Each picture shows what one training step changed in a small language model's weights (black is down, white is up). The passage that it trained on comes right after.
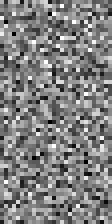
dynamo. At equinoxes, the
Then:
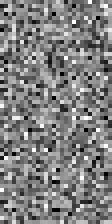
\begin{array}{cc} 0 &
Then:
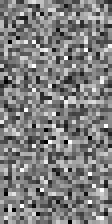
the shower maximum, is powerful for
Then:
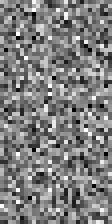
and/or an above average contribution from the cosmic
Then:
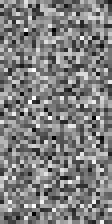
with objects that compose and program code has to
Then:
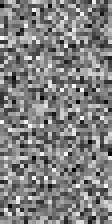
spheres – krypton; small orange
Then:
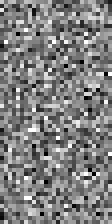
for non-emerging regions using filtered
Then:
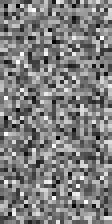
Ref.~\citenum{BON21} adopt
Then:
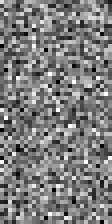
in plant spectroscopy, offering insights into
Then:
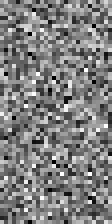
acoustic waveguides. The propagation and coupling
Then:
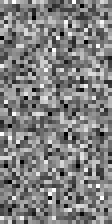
modelled when we average out all the terms except
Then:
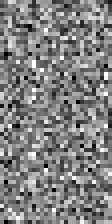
changing device preference for applications and complex application
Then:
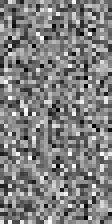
surface, similar to gravitational action only with
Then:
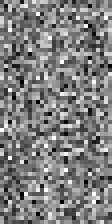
paucity of work that combines these
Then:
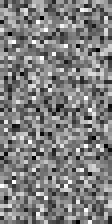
unimodular unitary $(2\times
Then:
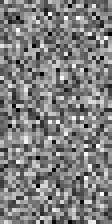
collision is dominated overwhelmingly by
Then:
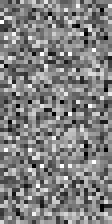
of the cavity mean photon number $ \langle
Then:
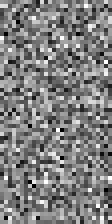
in \cref{tab:finetune}.
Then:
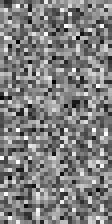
number of aluminum foil sheets increases
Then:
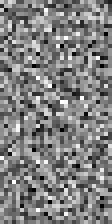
of $10^{10}$ parameter points $\sim
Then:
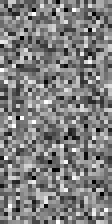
efficient solution. This modeling ultimately
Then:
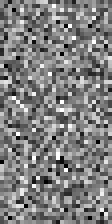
governing the antibiotic activity are not
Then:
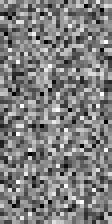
single power-law decay with an index of
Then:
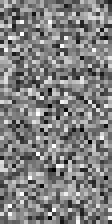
we subtract the second integral in Equation
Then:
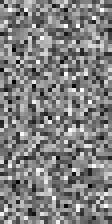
same periodic orbits that in the spherical case but adding
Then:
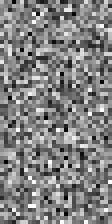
Note: This table reports the estimated coefficients from
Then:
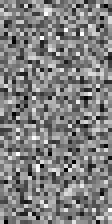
the central concern is how patient outcomes
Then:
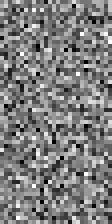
sphaleron freeze-out
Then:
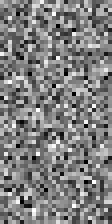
very difficult, the neutrino oscillations can be used to
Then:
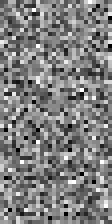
tests. The scale of MOS was a
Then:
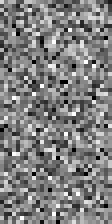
in the metastable structures cancels exactly off
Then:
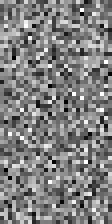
$T^\ast$ itself, and on the
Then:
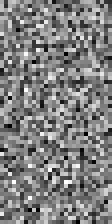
$-1$. For our parameters, we therefore
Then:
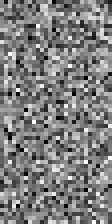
states, while the bulk remains gapped, as
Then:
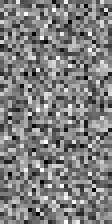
distribution, the halo rapidly forms a density core within
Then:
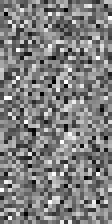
this neighbor follow the plaquette
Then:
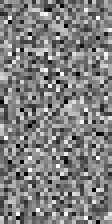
For instance, the magnitude loss over 3.3
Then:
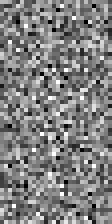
many covariates. In particular, we propose the
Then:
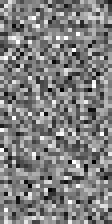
function of $\theta$. This could facilitate
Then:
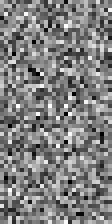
as a function of the distance from the center of
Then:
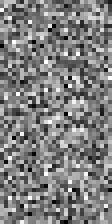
will again work at the linear level in
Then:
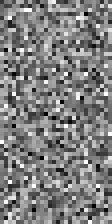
played at one location, in which quantum
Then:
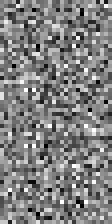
$, where $u_i(\br)$ has
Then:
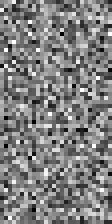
have different signs at room temperatures and
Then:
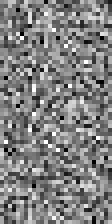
while for the taxable person (the
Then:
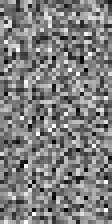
without any contamination from irrelevant
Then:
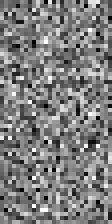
we introduced ROGUE, an
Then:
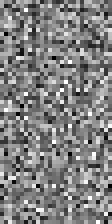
China; Aarhus University,
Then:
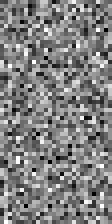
manipulated input $i_{sd}$ is
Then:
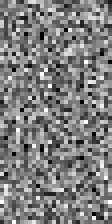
the degree of correlation (through its magnitude).
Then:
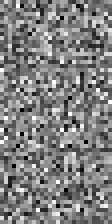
work in the Fock-state basis.
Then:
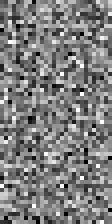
relativistic high-Z nuclei, it can also be
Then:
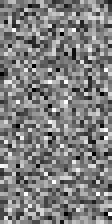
more complex because higher order ``virtual''
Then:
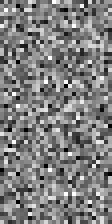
the integer linear combination which has the minimum effective noise
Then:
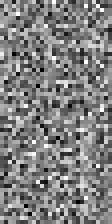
that the perturbations to the Fe 2p
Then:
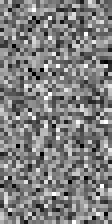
shaded area in (a)-(d)
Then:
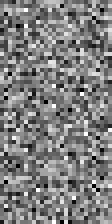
high redshift galaxy surveys, such as the
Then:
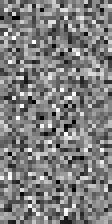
our hypothesis we shall exploit the resolution parameter
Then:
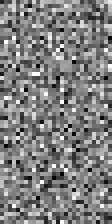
\Delta t]$: \begin{equation}
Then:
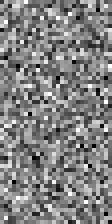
\cite{Goodfellow2014}, a
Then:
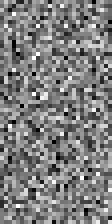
field is a pseudo-Goldstone
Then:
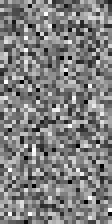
value. All of these ciphertext pairs
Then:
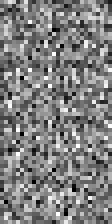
grows monotonically towards its maximum at the
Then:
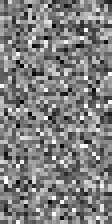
number of users and items, as well as
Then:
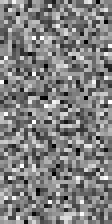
radar in that it can "look everywhere
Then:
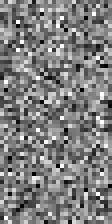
magneto-resistance in graphite. However, our
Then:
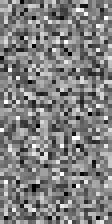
existing design points $\{\mathbf{m}_1,
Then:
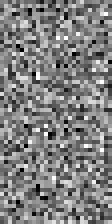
defined as an algebra over $\R$ generated by
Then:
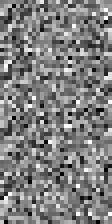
Institute of Technology, Tokyo} %
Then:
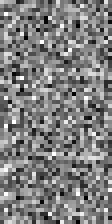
we cannot simply apply a variational unitary circuit to the
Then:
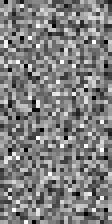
matrix $W$ is obtained by normalize the
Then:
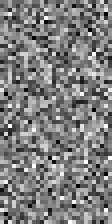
enhanced photonic devices, and quantum acoustoelectric
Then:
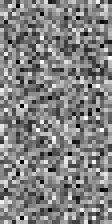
& All diag.& All diag. & All
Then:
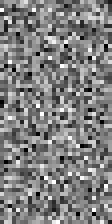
show through hydrodynamical simulations of stellar disruptions
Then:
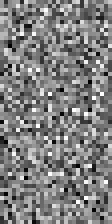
1$, where $T_c$ is the
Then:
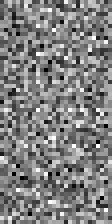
gradient is approximated by combining the correction
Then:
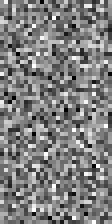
bosonic and fermionic collective coordinates of the collection
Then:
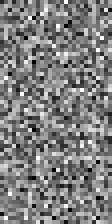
a system which is higher than 2D,
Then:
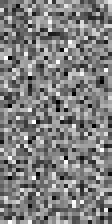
errors are smaller than the symbols used,
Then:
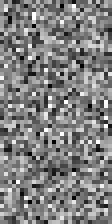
with neither well-formed disks nor
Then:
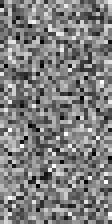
goal scoring remains a significant indicator of
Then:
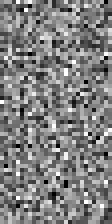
radiography; however, their potential impact on
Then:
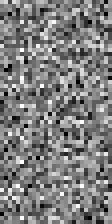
and we describe the implications on the nature of these
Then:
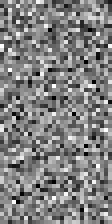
other models. Support Vector Machines
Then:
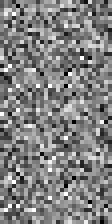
the centrality classes versus the values of
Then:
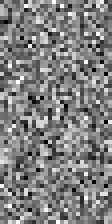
3+1 model} In a first
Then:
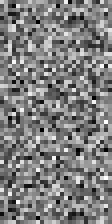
experienced by the region in the form of
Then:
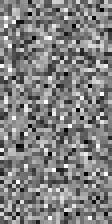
two firm detections) listed in
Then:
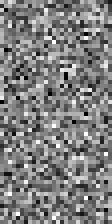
of decimations with respect to the standard
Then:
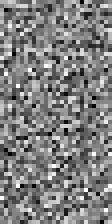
Therefore, the objects on the left of equation
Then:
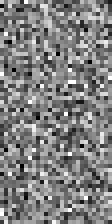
to predict the optical flow of two images.
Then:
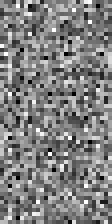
DRTJ thanks Luminita
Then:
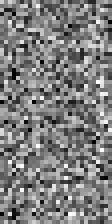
the transmission of probe field in the situation of
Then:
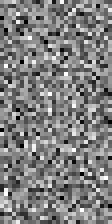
thermally stable cubic phase cesium tin
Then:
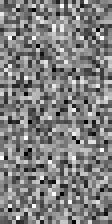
et al., Eur. Phys. J.
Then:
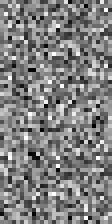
clearly shows, for a given $N$, the
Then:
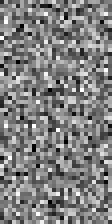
is expected to be caused by an inclusion of
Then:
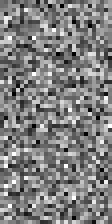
slowing effect saturates above 70 mW
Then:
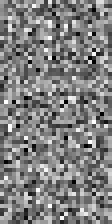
star clusters starting from initial conditions constructed from hydrodynamical
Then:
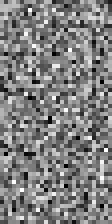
$k$ and a rapid decrease of the correlation
